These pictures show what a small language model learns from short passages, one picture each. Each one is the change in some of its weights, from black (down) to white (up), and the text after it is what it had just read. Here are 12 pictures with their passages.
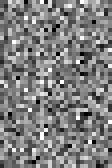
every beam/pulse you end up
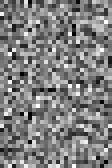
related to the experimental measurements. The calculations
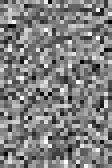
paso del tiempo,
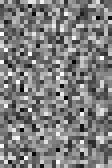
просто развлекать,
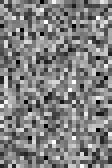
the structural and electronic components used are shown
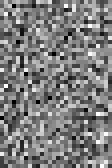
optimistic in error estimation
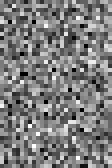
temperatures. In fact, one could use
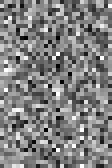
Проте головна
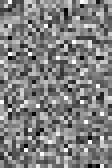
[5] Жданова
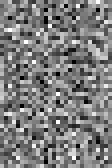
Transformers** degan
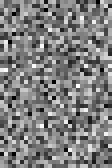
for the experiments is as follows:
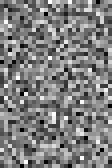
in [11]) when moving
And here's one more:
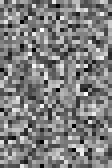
pelaku ekowisata
